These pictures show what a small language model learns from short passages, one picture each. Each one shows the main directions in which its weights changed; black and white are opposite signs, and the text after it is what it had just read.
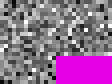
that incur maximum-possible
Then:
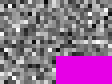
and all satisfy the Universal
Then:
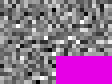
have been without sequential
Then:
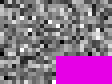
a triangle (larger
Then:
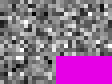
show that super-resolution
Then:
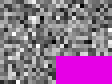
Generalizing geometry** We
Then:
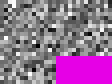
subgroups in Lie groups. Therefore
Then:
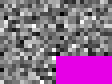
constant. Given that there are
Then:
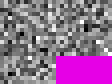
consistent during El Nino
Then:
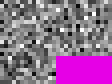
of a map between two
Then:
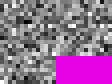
in the transition amplitude.
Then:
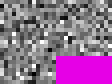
of the guided modes of
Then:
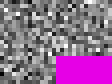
assume that $t<
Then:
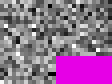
by $S$ is the
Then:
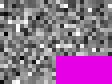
Scherer, and
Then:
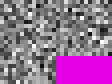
energy of a dispersive
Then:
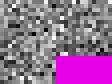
among blocks, we reconstruct
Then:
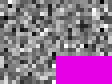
0$, then so must also
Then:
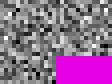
transport matrix $M$ the
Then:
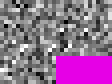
about 1 MeV/u is
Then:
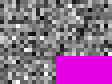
gas (gCg)
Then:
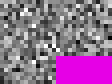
say $\prob$ is
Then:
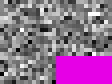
general form similar to \be
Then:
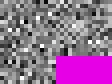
{\it identity} for the
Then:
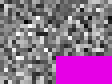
the region $|\lambda| <
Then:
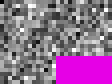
\end{tabular} }
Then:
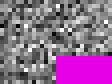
(e.g. this
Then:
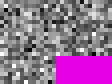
scaling functions are Lipschitz. We
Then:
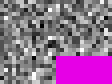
on 'characters of
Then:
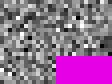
We prove that for a holomorphic
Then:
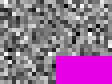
$G$ is a
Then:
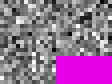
\times m$ zero
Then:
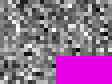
b) For the transport term
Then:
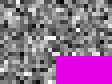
$E_f$ denotes
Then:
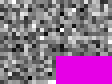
is shown in Table 2.
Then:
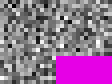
leads. The Hamiltonian of leads
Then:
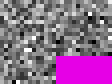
power output of a generator.
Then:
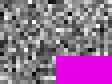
referential change of coordinates
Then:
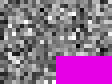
Conversely, in the
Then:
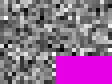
making it more challenging to
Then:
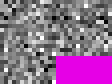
\tBC = \inf
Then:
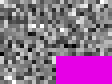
both $e$ and
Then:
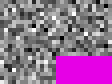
value of $\alpha$ determines
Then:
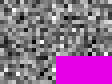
\setminus G_{\epsilon
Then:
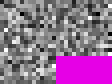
two vertices $i,
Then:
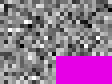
the entire visible sky
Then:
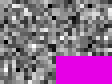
scheme are independent of the
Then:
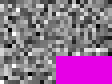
can even display some kind of
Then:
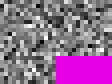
the momentum equations as a constant
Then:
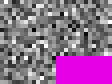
statistical assessment of performance and
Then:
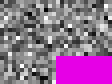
saying the Korean
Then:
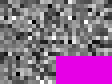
chain conserved implementations of
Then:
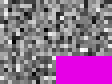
modulus of convexity
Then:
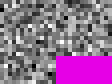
in previous studies of the
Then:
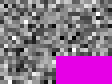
on the number of permutations
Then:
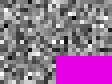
Suppose that the coefficients of
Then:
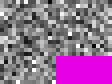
NBRDF weight
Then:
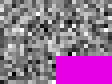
which results in a common view
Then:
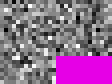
\text{ if } n
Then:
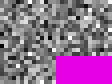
which features monotonically increasing
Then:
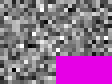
as a subsheaf of
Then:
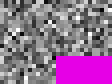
B$ such that:
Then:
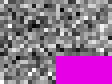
agreement with M11.
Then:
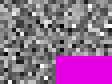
state there is a probability distribution
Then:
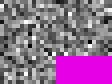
of the experiment uncertainty on the
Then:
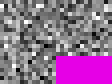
and the dotted line indicates
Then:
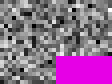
peaks at integer positions are
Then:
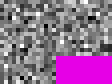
discussed the latter findings for
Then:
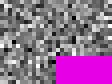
the $i$-th entry
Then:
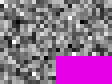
of $g$ satisfies
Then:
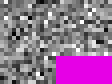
opportunities actually available
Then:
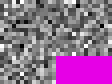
in a CF that is
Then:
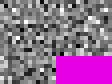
function or the source for
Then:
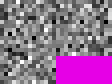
G^g$ and
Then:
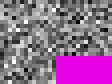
that a first tentative in
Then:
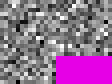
ruin, as given in
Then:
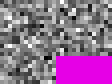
distance $x$ from the
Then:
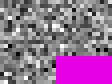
Then from (7) we
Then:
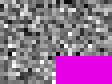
is the relaxation time of individual
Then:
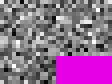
where \be \sigma=
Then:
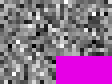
the set of homotopy classes modulo
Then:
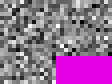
or superscripts to indicate explicit
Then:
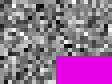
for an insecure communication
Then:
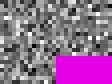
as $g\in
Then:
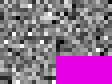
context of enumeration,
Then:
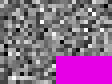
promising results, we
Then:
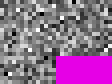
immense success in
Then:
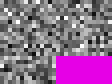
Hausdorff dimension
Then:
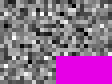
is precisely $\alpha_{\bar
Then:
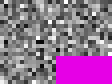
a compressible object in
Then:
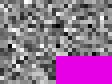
system parameters for such studies can
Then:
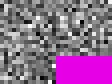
the minimum energy cost associated with
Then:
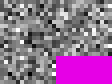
W. Helton thanks
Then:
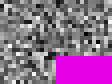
the giant component of a
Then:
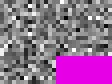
interaction to nearest-neighbor
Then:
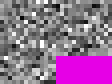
the main inhomogeneities
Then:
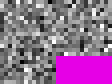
non-linear reaction
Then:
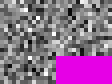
\emph{very hard},
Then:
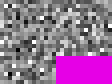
actions component-wise. We
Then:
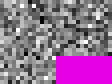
also Ben Moore,
